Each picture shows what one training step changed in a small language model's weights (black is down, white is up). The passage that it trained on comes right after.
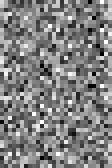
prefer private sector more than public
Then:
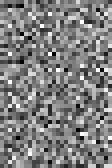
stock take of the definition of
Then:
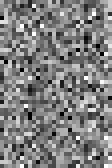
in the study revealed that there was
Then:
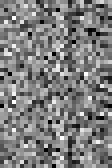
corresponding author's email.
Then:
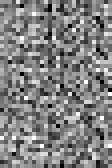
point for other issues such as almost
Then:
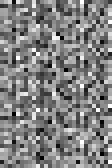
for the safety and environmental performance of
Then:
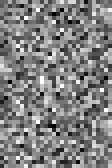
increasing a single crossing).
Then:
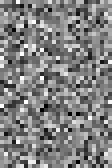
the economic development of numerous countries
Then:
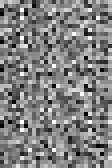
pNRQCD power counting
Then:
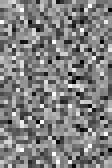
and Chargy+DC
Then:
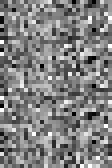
approaching religious heritages as
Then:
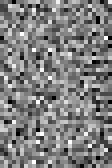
Leb (\bigcup_\alpha \;
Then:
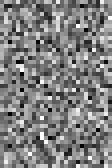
masks naturally highlight a small set
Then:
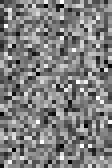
solid line, $F =
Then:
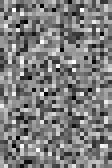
{R.~P.}\ \bibnamefont
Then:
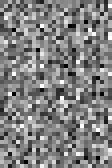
be zero, as long as the
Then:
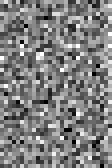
Study rooms where students can
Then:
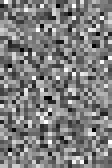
and Model Predictive Control
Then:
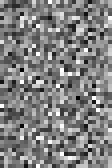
development, students can improve their professional
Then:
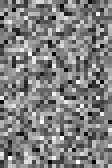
for instance, formation by fragmentation
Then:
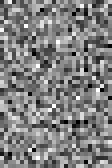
$w$, it is included in
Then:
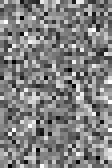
is sometimes defined as the vertex of
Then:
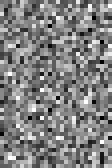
results indicated that grinding force
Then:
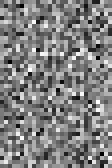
that while the loss of memory of
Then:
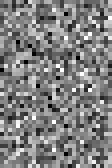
analysis for drug design and
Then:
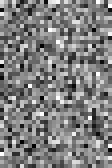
population. The manufacturing process was
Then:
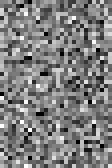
might transfer to other situations or
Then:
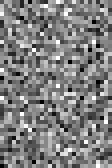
[12]. There has been no
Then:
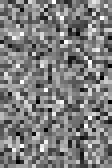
come from System V Unix.
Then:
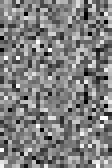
the lowest curve corresponds to the
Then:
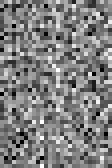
control force is created by the fuzzy
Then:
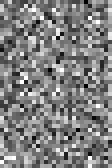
top-down cutting method used
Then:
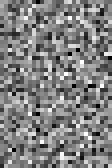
of cleaner production, it is
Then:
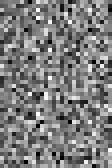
provides a quantitative means to assess the
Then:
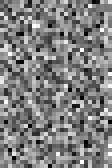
Digital twins aim to
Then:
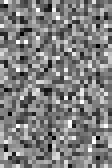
It is natural to ask whether this
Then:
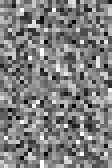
trivial for the linear terms. For
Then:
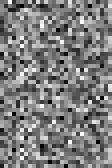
linear-fractional function or its
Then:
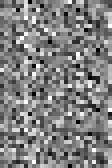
a magnetar flare are
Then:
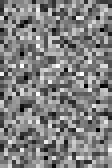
\iff \bar y\geq
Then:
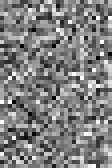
spectra of four stars are saturated
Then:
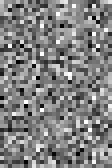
temperature distortion to be a maximum
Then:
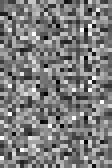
\ and L. L.
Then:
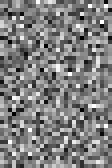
\newblock 1992. \newblock
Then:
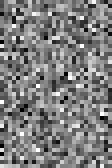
\ge h(\eps)
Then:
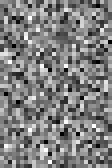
April 11). Construction
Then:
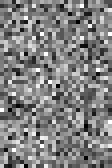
hand, the standard Hermitian
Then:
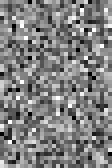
diversification are safe and
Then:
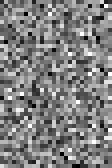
results of Lemmas
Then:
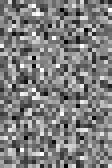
\text{ and } b
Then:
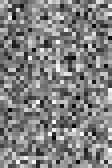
boundary terms from the action.
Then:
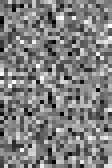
number of unique bases, was
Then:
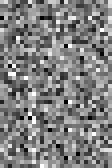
extraction task from social media data
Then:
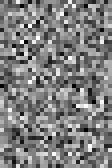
already at $U_0
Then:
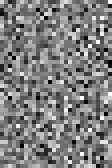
curve which approximately obeys the
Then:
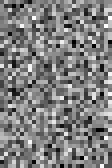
of freedom in classical systems can be
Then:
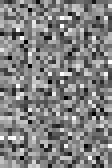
for the first one only. Let
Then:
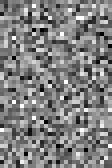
are equivalent mod $\sim$ if
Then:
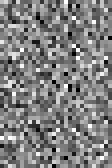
Valley Clumpy
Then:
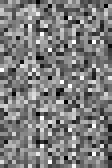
known from just 2 or 3
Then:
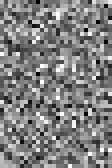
maximum SID. The Fig.
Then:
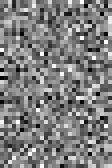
and show hints of new physics
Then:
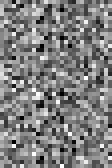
physical world so as not to
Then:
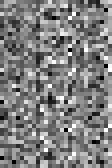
had significant efficacy against both
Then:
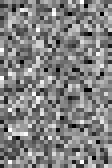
and uniqueness of a generalized solution
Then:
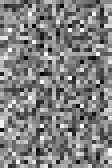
outputs of the exact and approximate
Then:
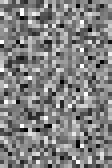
Conference for Young Scientists
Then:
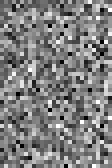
order of priority. We also
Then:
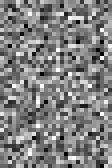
of polished society*”
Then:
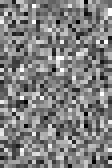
let the transition rates $ \{
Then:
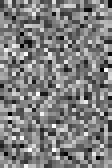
in $G$ (and so
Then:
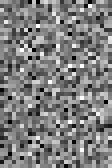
but their uses have been associated with
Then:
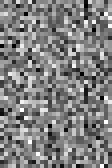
the case of classical coarsening
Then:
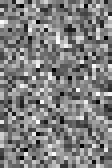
it to a certain extent.
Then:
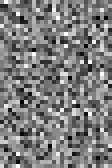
It is slow, complex (and
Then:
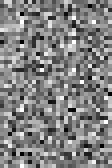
enthalpy values relative to
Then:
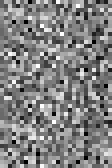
mode $k=0$, the
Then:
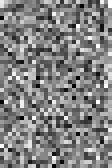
resulting in the increase of potential energy
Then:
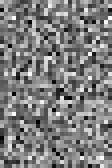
Collaboration, T.
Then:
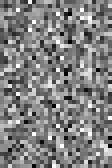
solution. To alleviate
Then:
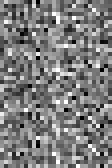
but is increasingly recognized.
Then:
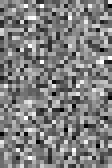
total cryptocurrency
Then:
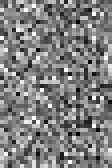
to 2; in this approach the
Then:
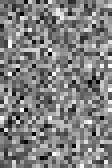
study. However, permissions
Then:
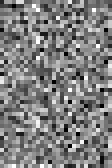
a) is expected to turn into
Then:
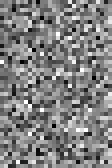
and have been identified at the
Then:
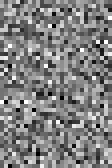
considering the following Lyapunov
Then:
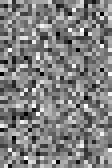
genetic and molecular methods, the cost
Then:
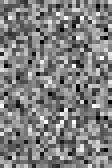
Fig.: Black Gram
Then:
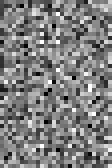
saddle point of the Euclidean
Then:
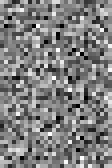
with the Lagrangian there corresponds a conservation
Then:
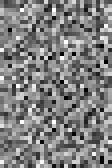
for more general theoretical investigations of
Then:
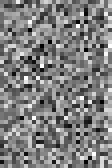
described in this report should be made
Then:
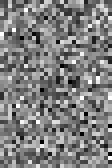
\cite{Raether} that
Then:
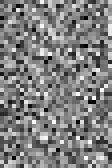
uncertainty state, with $\Delta
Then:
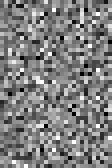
measure $\lambda_\xi$ on
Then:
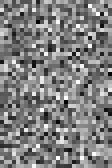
but this signal is diluted across
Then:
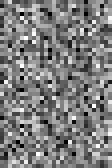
end and domain-wall modes
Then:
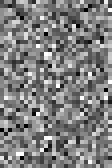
initial eigenstates considered above for
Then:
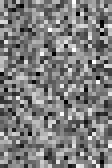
relative phase between the $\sigma^+$
